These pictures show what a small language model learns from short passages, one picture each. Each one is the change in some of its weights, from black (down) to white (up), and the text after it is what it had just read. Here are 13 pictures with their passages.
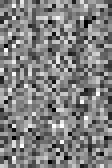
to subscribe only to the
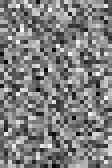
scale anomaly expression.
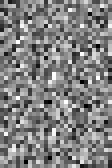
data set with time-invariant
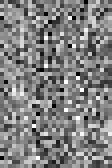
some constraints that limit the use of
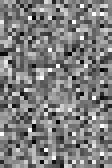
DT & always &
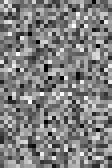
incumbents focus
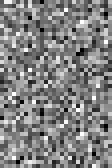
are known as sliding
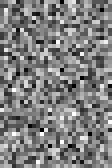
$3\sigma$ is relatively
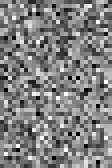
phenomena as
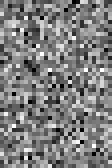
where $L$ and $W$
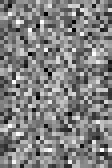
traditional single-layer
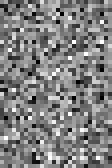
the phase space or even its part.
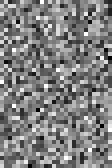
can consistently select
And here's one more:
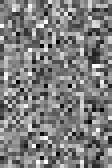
latest addition being the
